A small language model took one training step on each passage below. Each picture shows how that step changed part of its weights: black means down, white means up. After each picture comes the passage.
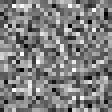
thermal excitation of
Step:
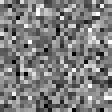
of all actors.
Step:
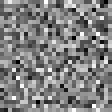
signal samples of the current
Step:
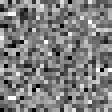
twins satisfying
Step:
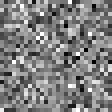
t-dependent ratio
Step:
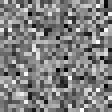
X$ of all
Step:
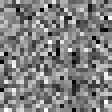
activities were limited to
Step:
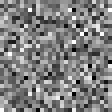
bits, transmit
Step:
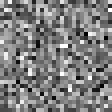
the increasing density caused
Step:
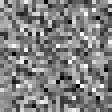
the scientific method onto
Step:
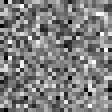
(Recall that
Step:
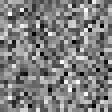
which corresponds to computing
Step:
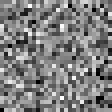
the reader get a
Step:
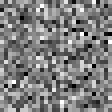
important phenomenon but
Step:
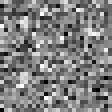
cluster 0, we
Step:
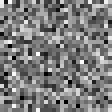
$\xi $ and the
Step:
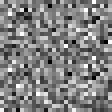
which does not depend on
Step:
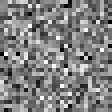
In the following section the
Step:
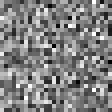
has been developed on the
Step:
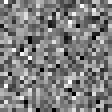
Lobule Angle
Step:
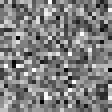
less attention,
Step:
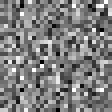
is an inner model
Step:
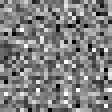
coupling strength calculated to be
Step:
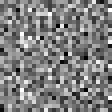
is the set of fixed
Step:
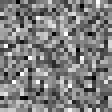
certificate with that
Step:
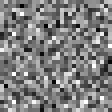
muon or an
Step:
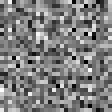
eight vertices. The
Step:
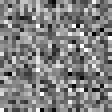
under this equivalence is
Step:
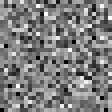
be helpful in
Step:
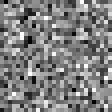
One needs to simulate
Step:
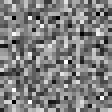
cultivate different
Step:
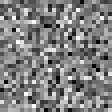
2 groups were performed using
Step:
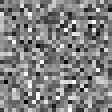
energy of the soul
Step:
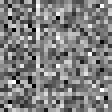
(ii) either one
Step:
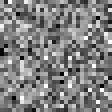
the Poisson error
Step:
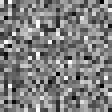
$\nu$ is determined
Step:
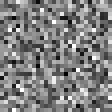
metal ion already
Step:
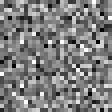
goal is to
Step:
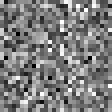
prime, the
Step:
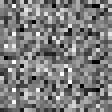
Study in
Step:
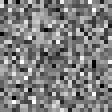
$A$ with respect
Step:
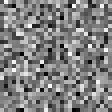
Institute of
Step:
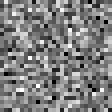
Biometric image
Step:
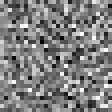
from their own experience
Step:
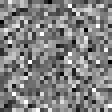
(corresponding to
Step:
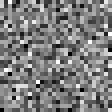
$\mathcal C$ and
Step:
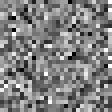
weakens the association
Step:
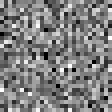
$i$ increases.
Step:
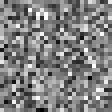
do not require this.
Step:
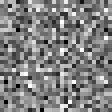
score or two of
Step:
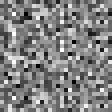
we also describe our
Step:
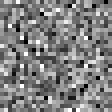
satisfy other conservation
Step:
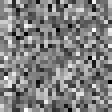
students learning. The
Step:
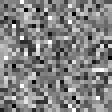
are all instances of
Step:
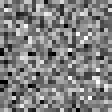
the output variable of
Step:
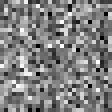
parallel plate
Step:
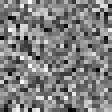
conclude by the above
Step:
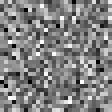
organized as follows.
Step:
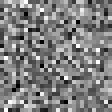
compute nodes and solution
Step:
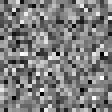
from the degrees
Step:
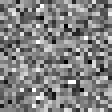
component of the type
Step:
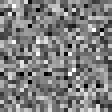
has the form \[
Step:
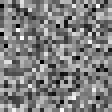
resulting temperature distributions with
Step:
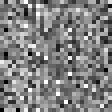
the following holds. For
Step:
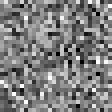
reported to date were
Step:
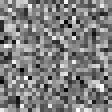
procedure in Appendix
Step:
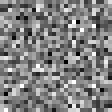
list of apps
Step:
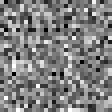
can lead to subjective
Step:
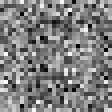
dilution. The
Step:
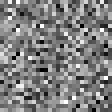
significant quality improvement on
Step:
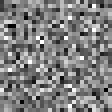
obtained interim measure for
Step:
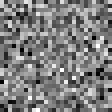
the reader can
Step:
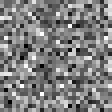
contributors to
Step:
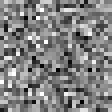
valid. Although the
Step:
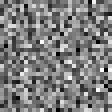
could be measured in
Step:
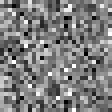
and mobile
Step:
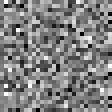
Rapid development in
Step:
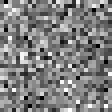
complex with constructible
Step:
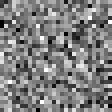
both moderately and
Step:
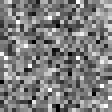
Pressures From
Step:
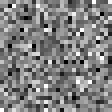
what happens in
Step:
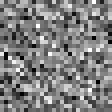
basis ensures that
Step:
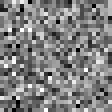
to cite this
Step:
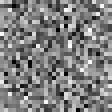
and European levels.
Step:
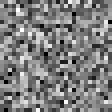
on $\R$ by
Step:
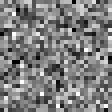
physical parameters from evolutionary
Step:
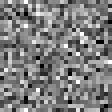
the following approximate behavior:
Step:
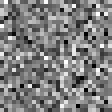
device enters range
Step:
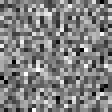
is not the only factor
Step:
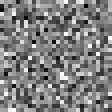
shipping their products
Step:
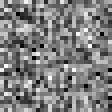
the appropriate
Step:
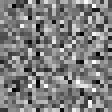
TCWV from
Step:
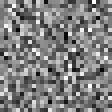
these manifolds (and
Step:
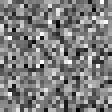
materials (from
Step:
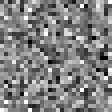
samples were soaked
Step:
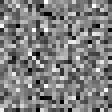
AND THE
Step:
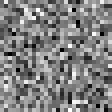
the specimen
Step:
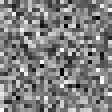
and the pulse
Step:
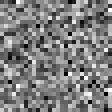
career development
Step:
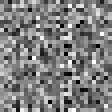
and whenever there is
